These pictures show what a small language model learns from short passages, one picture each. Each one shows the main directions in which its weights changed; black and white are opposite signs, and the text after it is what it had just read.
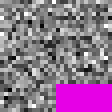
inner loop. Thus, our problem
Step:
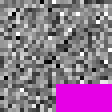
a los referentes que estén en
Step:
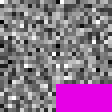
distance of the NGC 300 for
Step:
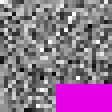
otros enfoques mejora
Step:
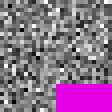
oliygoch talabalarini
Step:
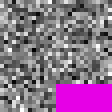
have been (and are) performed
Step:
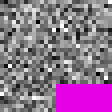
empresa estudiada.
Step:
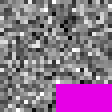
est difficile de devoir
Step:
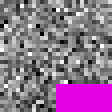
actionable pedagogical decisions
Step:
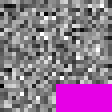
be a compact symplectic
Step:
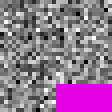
do esmalte até a
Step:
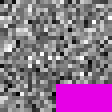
entrevistados/as. Nas
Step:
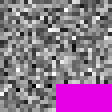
I error (i.e.,
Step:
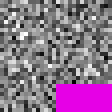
since for spherically symmetric
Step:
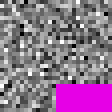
variable explicative. Ils
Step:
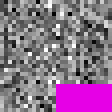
effective vesicle radius defined via the
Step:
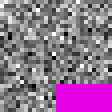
of key procedural guarantees of
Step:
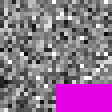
способен понимать
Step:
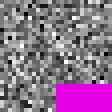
particles (\gam, neutron,
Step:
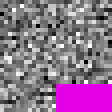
and number of protons $Z$,
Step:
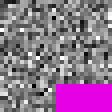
results shows their striking similarity with
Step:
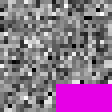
across the large shell gap.
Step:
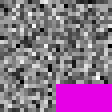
tabiati, turmush
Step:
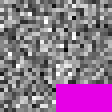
the creation of the Unified
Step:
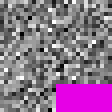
sobre esse reconhecimento de
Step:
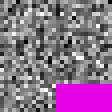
taken as the starting point for a
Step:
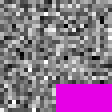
affect the amplitude and not the overall
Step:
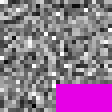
ва қишлоқларида
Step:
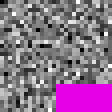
for educators and can advance the
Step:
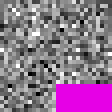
respublikamiz hududida
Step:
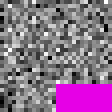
compare it to the scaling of the
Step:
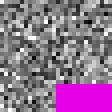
dominates over the thermal gas solution;
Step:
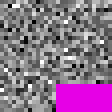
заболеваниями почек
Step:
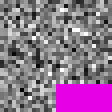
обучение должностных
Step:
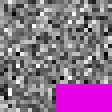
and behavior, makes it difficult
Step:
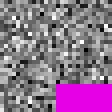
coefficient vectors $\mathbf{a}$.
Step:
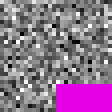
y Herederos de
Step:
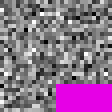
цикла («Для
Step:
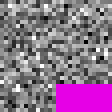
is the leftover gauge symmetry after
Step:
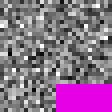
collide with diverging
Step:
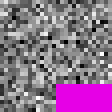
this PI control model does predict or
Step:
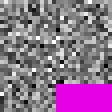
about these problems is important."
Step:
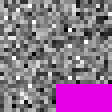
The binned $\chi^2$
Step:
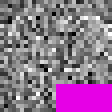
unknown factors give a
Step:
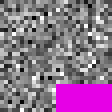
panel, the open (closed)
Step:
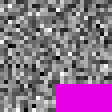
5. Anthony.L.
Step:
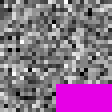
superposition. While this regime
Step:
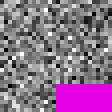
mas'uliyat mutlaq
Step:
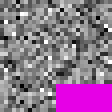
a branch cut singularity
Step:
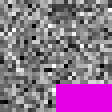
International Symposium on
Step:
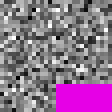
of the twilight zone.
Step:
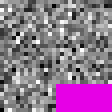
of the spectroscopic factors
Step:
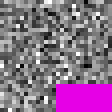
trigger to a set of
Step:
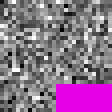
mass in dark matter by the standard
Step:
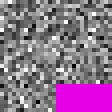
Annotation. In this article,
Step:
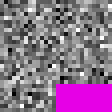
of all matter multiplets:
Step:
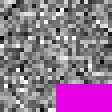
generalization. This challenge is
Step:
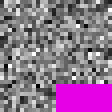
makharijul huruf.
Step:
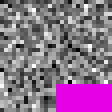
tan involucrado a este
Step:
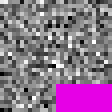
changes are crucial in the
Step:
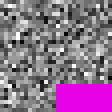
by the fast relaxation at small
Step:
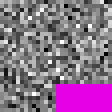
olib qochish; -
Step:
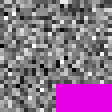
and pomeron approaches}},
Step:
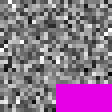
Source : Bank Al
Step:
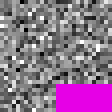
cell, while the light-shaded
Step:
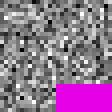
yıllarca kıdemli
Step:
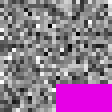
resonator and the duration of the
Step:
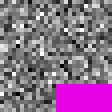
forma isolada, com recursos
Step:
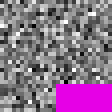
agree with the predicted values of the
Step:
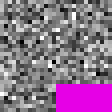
division ceases in the
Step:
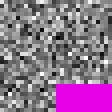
So‘zlovchi yoki
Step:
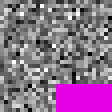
charge-to-mass ratio cannot
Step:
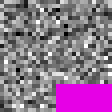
exercise shows that, as we
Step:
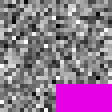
we calculate of the pulling
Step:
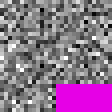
elemento approvato e ampiamente
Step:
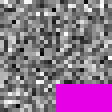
to obtain the quark matter properties at a
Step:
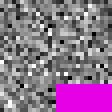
$\chi\rightarrow -\infty$. %The
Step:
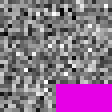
on $\FD$ with poles in
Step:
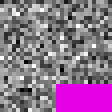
تمام ابعاد
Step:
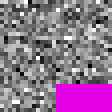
high-$\Lambda$ planets
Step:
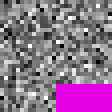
is not expected to emerge by the
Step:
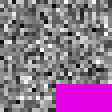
single-particle propagators within the
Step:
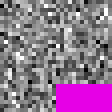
a maiores possibilidades de
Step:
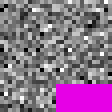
tumani 15-maktab
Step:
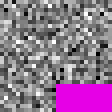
ataluvchi biznes
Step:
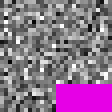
симуляций PhET
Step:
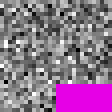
usually found in patients with
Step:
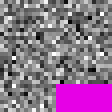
shaded area. The inset
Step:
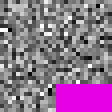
although the LO cross section turns
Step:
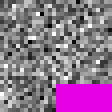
the maximum rate of the legitimate
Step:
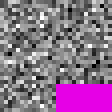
and hydrogen play important
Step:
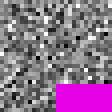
for it after the integration over the
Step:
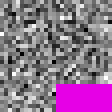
turkiy til Markaziy
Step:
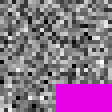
Education and Training
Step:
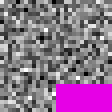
*Lava Jato* da
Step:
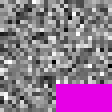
zentrale Rolle für
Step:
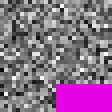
B. Dong, L.
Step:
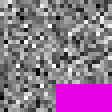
facilitando su posterior
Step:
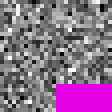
are concerned with resonant and
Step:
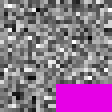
F_p, q\neq
